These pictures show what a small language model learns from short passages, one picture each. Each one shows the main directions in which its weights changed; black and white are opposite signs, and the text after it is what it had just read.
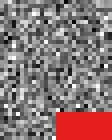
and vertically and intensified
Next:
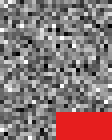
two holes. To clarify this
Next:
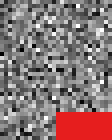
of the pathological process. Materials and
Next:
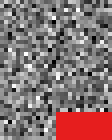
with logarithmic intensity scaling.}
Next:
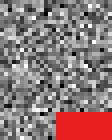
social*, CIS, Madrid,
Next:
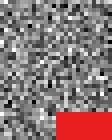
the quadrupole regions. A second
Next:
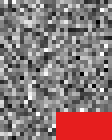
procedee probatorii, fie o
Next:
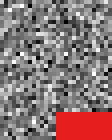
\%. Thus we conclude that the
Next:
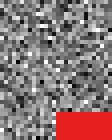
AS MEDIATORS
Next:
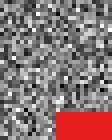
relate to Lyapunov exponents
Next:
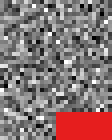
más del 22% de las
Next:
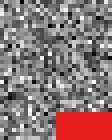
spin qubits in h-BN.
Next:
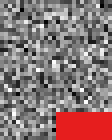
k-means variants, demonstrating significant
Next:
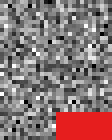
fatigue Frequency Percentage
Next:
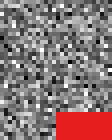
ishlab chiqarishi uchun
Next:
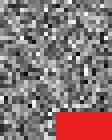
at 20\% of the maximum intensity.
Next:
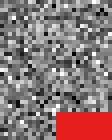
Li, J.L.Yang,
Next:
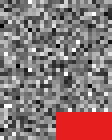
have the following (see Eq.\ (26)
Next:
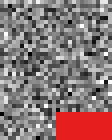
padres trinitarios calzados con
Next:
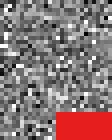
that they are in themselves business
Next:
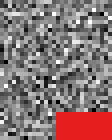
structure–function relationships; soil
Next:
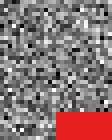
iş təcrübəsindən
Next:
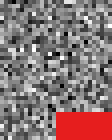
в возрасте от 31 до
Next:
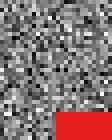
підприємств в умовах
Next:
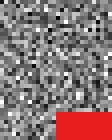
of either meson-nucleon
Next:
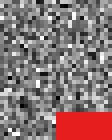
matnlar, musiqa,
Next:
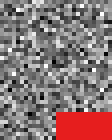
o desafio de não tratar as
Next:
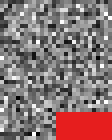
naturally large $\theta^{}_{13}$.
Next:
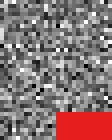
and ionic contamination testing.
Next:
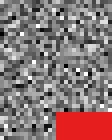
Academia platónica:
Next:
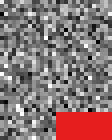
the benefits of appropriate
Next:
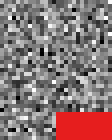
o empenho da ciência,
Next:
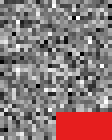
bosqichlarning bir-biriga
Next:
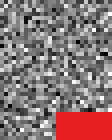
expand it in multipoles: \beq
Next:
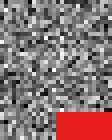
fit was influenced by the presence of
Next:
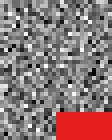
which was later confirmed by
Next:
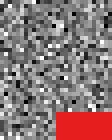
bo'lib o'tadi.
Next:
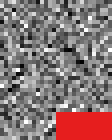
give empty-set or
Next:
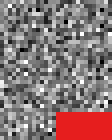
and many other factors. Existing systems
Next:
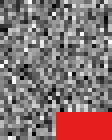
be a problem. For the other quarks
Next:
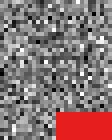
Redecker y Punie
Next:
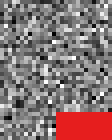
contribuer à une meilleure
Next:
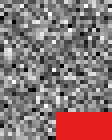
actions. The message network concentrates
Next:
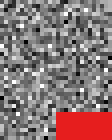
marcada pelo contraste
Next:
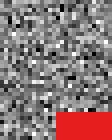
(PNSB), a Lei n.
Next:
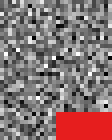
the amount of the reflected wave
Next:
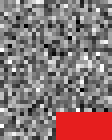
logré sacarme del mundo
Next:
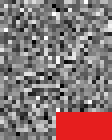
put the potentials closer to the center
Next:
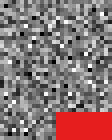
neutral current reaction, providing the
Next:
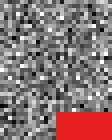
clinical condition characterized by a
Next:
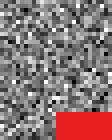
may differentiate the classes (their
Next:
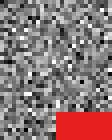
sales, farm shops,
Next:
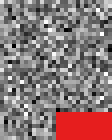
of glitch activities for radio
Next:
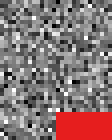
a subset of $O(6)\times
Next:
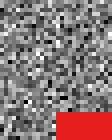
Department of Odontology,
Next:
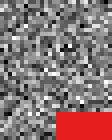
on-line handwriting: A
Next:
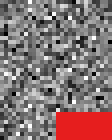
be met, especially related to
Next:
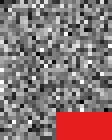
charge-exchange experiment and the impact on
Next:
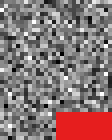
minimum duration of suffering from
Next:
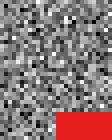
Lahu. Pausing rules
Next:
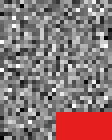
system ground state at coordinates
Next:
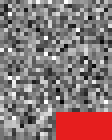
$i\%$ is the indeterminate and
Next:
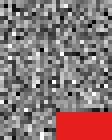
there is no instability because $Q\gg
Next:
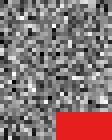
uchun, dissertatsiya
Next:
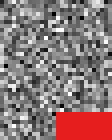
to leverage their complementary strengths.
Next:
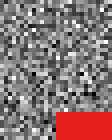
of copies, the state could be determined
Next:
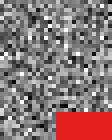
the singlet $S$ to gauge
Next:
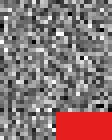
in the Post-discharge
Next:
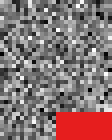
also be limited to two to four
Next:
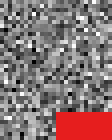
Hal ini juga sejalan
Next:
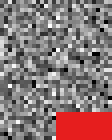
interface layers of as-cast,
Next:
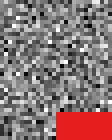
this section, we mention some techniques
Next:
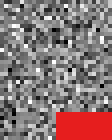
coordinate system generated by each of the
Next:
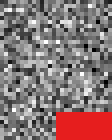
Флора СССР. —
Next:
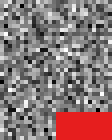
to ETER. - c. Information on the
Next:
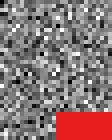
develop scientifically based proposals. The
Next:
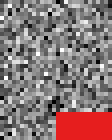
technology which incorporates information and communication
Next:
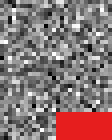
in Poland (Figs. 8 and
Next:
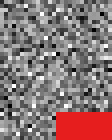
asing atau FDI memiliki
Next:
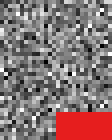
inputs are 1, both of the
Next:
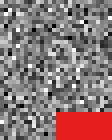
particles are attracting the attention of
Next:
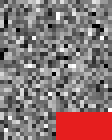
acting on the HO component. The goal
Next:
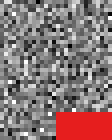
be interpreted as a scaling factor needed
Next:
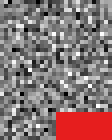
H3: Persepsi keamanan
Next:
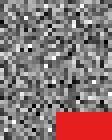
the current receiver and backend parameters
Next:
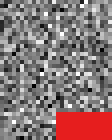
interior do Brasil, pois há
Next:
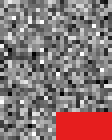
часткою валового
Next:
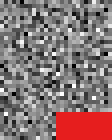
by achieving a stable plasma
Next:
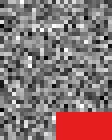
is accurate to approximately
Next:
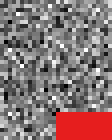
que este artigo se propõe
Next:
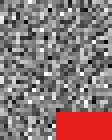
symmetry is linearly realized, as
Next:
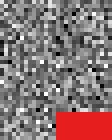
the quartic Galileon case, close
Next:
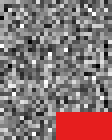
intensity and the dependence on $n_{e}$.
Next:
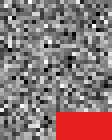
during the survey can be different and not
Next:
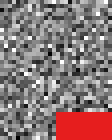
}\textbf {\bibinfo {volume}
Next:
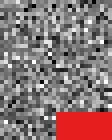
Har bir oilaning sog‘lom
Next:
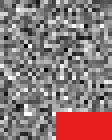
government services, including
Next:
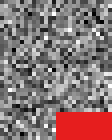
\author{Alexey Yamilov}
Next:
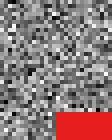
брюшной тиф и
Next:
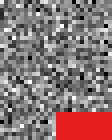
is the days after periastron of
